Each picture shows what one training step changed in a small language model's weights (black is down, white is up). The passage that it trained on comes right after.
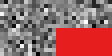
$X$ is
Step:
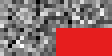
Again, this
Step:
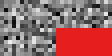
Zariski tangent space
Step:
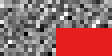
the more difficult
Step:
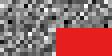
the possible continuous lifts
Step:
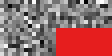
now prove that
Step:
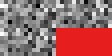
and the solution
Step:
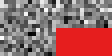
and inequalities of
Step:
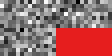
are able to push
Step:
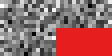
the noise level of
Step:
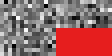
net of
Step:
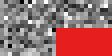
have been applied to
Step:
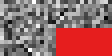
not to use
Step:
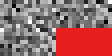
has continuous sample paths
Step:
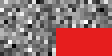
seen in the next
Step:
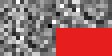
desired result for the
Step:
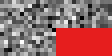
X$ that can
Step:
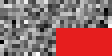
In order to check
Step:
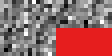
us call the graphs
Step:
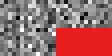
defined up to a
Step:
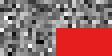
involved sequences. So
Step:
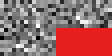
pages 6,
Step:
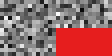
&\cdots &
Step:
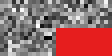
similar argument has been
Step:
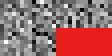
K\"ahler manifold
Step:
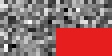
only in the cases
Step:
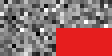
$P$ by
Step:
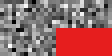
For further details on
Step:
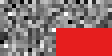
depend strongly on the
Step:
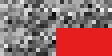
of the homogeneous
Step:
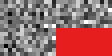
by $ \mathcal
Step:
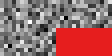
complete binary tree
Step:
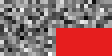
only the scalar Laplacian
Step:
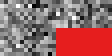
X$, and a
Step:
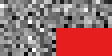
as we explain in
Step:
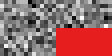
parameter $\mu$,
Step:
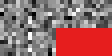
result in geometric measure
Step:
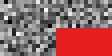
logarithm of a negative
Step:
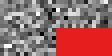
readers to
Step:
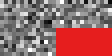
values for this
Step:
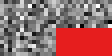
to bounded sets
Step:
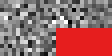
stages. Suppose
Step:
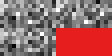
in the following
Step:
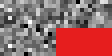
wrote for
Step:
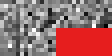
similar to the problem
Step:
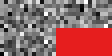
\medskip {\bf
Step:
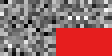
$\phi$ denote
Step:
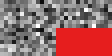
designed to better
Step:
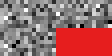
to prove.
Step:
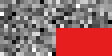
\eea The first
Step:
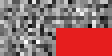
what we will concern
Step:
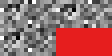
prove the following
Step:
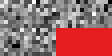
was, the
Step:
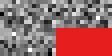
global in time solutions
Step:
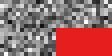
the invariant functor is
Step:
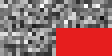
in dimension 4 over
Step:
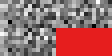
and the algebra
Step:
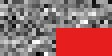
$N$ is
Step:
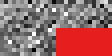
with respect to
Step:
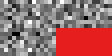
applied the Integral
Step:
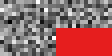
logarithm of the
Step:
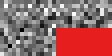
for the linear cocycle
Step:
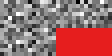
are also many results
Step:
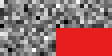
at the 10th
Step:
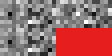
from the next
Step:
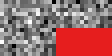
is entirely
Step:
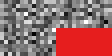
curves from this family
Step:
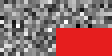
O$. Note that
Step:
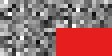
Furthermore, the upper
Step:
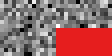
all $\eta'
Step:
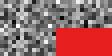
We make the following
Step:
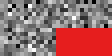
chosen uniformly then the
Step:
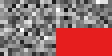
then it remains the
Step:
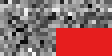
of $\iota$
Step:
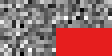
etc. An
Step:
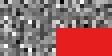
most 4.
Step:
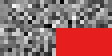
A$ and back
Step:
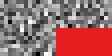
\text{ is
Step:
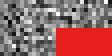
so $c
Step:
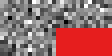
follow the algorithm in
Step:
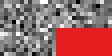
Joshi and
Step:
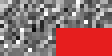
the following general
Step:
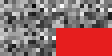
of the spherical
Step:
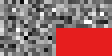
point for data
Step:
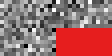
the paper ends with
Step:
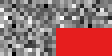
applied. Then the
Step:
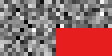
(and therefore
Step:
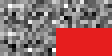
good in any given
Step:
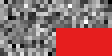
sequence in the theory
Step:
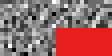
more simple system on
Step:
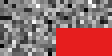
indep 4 |
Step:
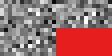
is defined as
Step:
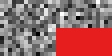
a quadratic programming
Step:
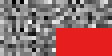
interpretation of the crucial
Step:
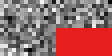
we see that
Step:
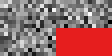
the last line we
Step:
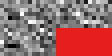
can derive, from
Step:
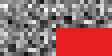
for the drift
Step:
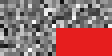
\wedge \alpha
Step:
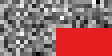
the Lie algebra of
